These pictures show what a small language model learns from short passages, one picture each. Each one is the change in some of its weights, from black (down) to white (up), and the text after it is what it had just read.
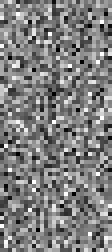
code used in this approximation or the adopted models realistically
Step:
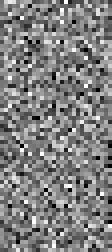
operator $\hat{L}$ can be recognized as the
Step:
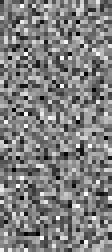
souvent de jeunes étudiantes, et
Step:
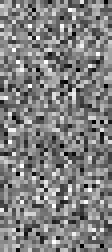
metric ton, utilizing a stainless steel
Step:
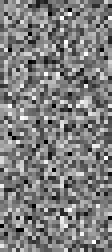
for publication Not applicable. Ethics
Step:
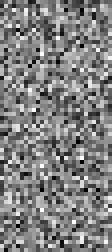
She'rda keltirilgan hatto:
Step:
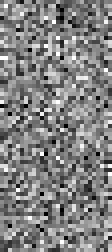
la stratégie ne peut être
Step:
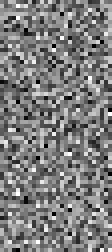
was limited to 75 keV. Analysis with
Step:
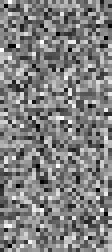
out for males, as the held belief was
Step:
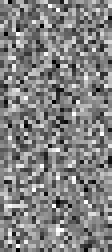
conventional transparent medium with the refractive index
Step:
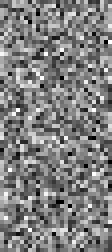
the source flux densities was given by three times the
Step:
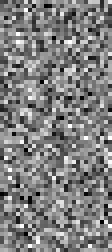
secondary methods of data collection and the theory of state
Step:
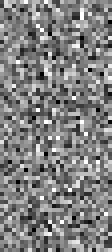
ijodiy merosi oʻzbek milliy
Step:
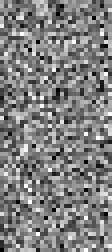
the Schwarzschild black hole,
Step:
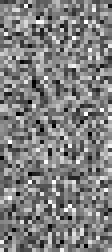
circle actions on spin manifolds}, Trans.
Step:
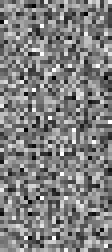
are still not widely practiced. As a
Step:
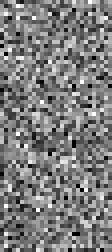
7. Косякова Н.С.
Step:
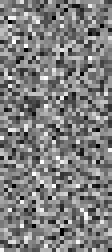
\label{fig:2} \end{figure*}
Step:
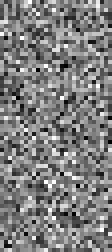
Помечена по листам: полку
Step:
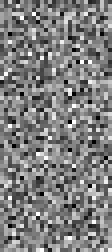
In Section 4, we derive results for the adaptive
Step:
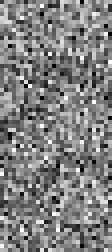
hasil penelitian yang dilakukan
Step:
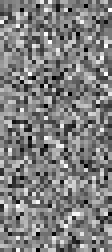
observed and x' is the expected effect on the nodes in
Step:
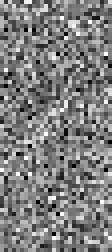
mGy). Imaging studies that expose the
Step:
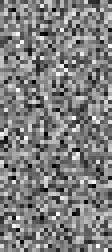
boshqarishda fan va innovacion texnologiyalar
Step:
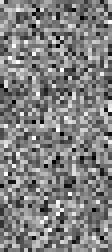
dos equipamentos da parede e tirantes
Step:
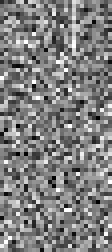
support adults who are learning to read and write for the
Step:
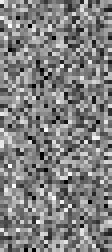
Sikkim Government College,
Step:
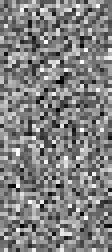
space \thanks{This work was supported by National
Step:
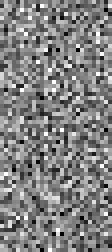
represent total chemical oxygen demand. Pretreatment
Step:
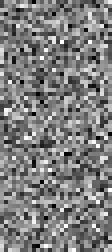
rural primary school children. *American Journal of
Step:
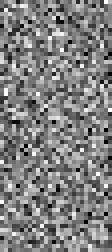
in a region involving one of the founders of the
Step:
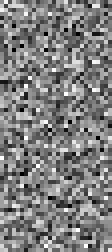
“isms” we learn from textbooks,
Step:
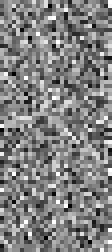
kerusakan keseimbangan
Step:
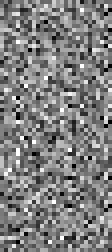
how they fulfil the existing action and legal
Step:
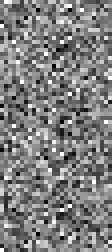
определяне произхода на
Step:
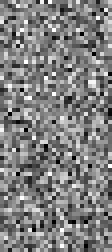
is possible to see that the proposed solution outperforms
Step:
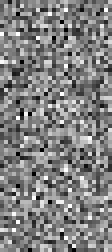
понятия осмысляются через
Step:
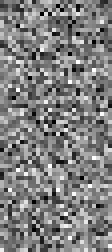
el entendimiento y la gestión de los
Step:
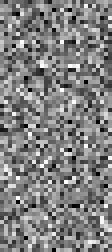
This process is not obvious at a first analysis, but
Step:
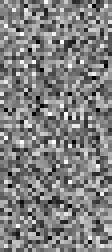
quark scalar condensate in a dense and hot
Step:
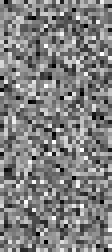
своих трудах называл
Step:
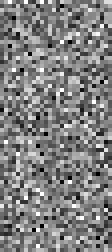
and relevance. While developing a standardized DTT
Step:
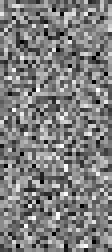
Table 2: Effects of different rates of NPK
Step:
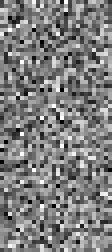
ikkala roman markaziga
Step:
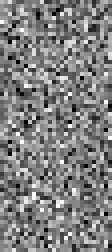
into the gravitational topological susceptibility of the vacuum
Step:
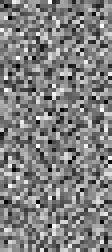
ordering is not regular in general and depends on the particle
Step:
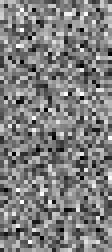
os valores positivos, as soluções mais
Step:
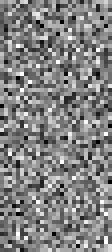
asta-sekin o'sib 10—14
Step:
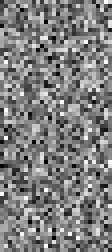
labour market. Another important point is to pay increased
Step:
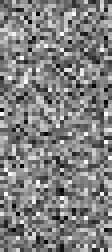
the operational UN offices in our country also
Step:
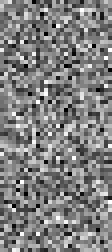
stalk (cm) Height of secondary flower
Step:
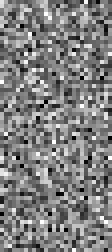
R, Baumgaertel F, Gehling
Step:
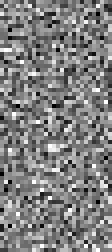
an accurate description to capture the phenomena driven by
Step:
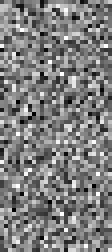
(2000)]. \end{thebibliography}
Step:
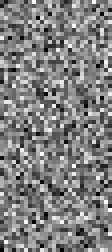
qirlar ko'm ko'k. Fonema
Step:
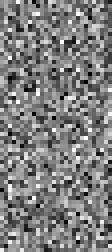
not only to express but also to explore and regulate
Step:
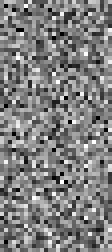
form of the transformation $\Omega$, and of the previous
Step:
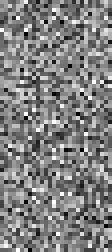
Being an Independent Regulator.
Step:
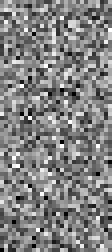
free energy). As an example, recall that in our
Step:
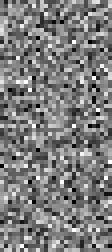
FANTASTIC FAst Novel
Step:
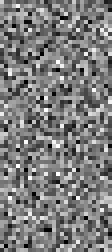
în vedere nu doar textul
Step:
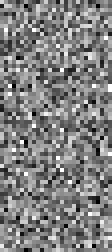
accompanying learning activities. The document is divided
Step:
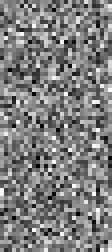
sign as the initial expectation value $\langle\psi
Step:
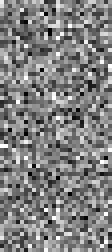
Versus Data Size') grid on
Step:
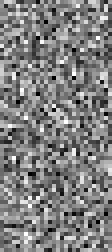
assessment of the spatial uniformity (or lack thereof)
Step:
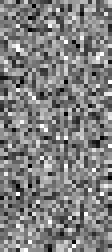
của người
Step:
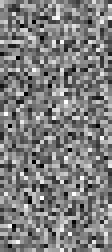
brought to surface energy equilibrium provide results in better agreement
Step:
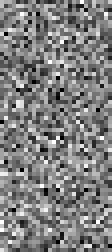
state of the superfluid $^4$He,
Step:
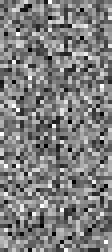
includes high tension. Zero tension corresponds to the
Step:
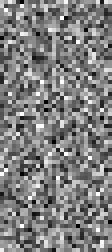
result in poor quality work. When teachers cannot teach well,
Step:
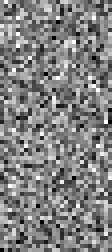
их качественной подготовки; 2.
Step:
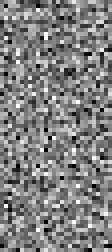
«тексти» культури –
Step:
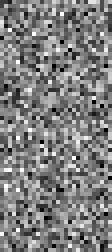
много говорят, но мало
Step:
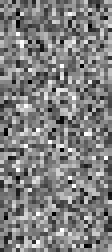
composite is far from the percolation threshold and it is
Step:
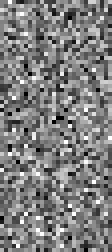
problem at the characteristic scale of the instability,
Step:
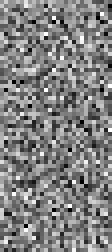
section elaborates on the method used to project data, particularly
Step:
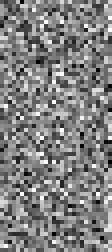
unit disc. This restricts to the action on the
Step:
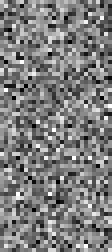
an interdisciplinary team using the following parameters:
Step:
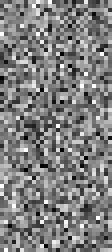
Ni-based superalloy, Inconel
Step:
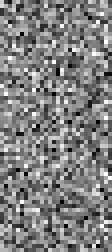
de Bien. 8. Difficulté en
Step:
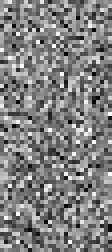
took it as contamination. No I-V
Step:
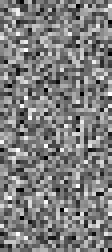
இ - ஐ எஸ்
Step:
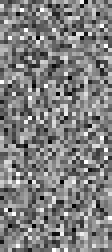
retardation is an important factor - Steroid
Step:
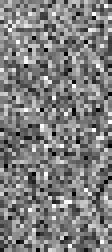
em todas as esferas da vida social,
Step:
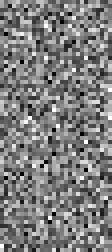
P}$ as follows (see e.g
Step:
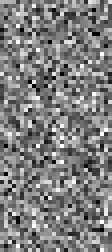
other properties, and facilitate payments in the increasingly
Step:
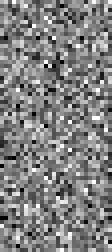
with spectral function derived from the main decay channels (potentially
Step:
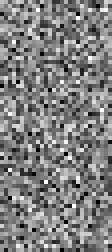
it to the user. \end{itemize} \item
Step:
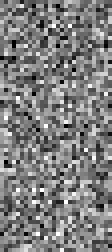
e o currículo de escolas do
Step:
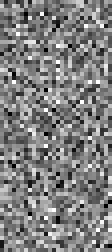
Energy Sustainable Transition)
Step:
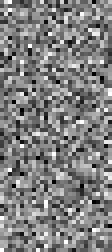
to recognize individual author contributions, reduce authorship
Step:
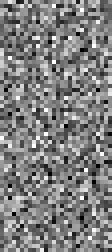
get an NLGCE-N model. Next
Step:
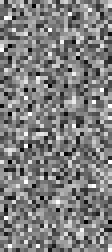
is not required for a reliable determination of the
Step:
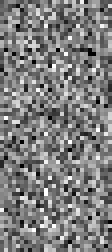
scene given over to what almost amounts to a
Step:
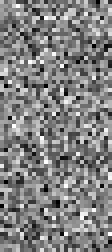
mercantilizado. Esse xirê não
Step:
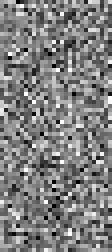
argument which justifies the use of the
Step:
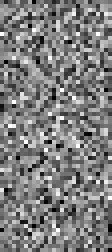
and in small systems supporting only a single excitation
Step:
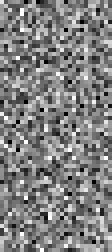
quantitative Nous présentons à ce
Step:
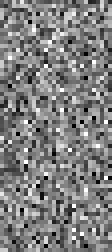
the constancy of the Hamiltonian function introduces a constraint which
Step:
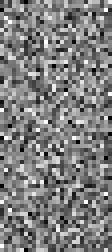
ushbu sifatni rivojlantirish sport
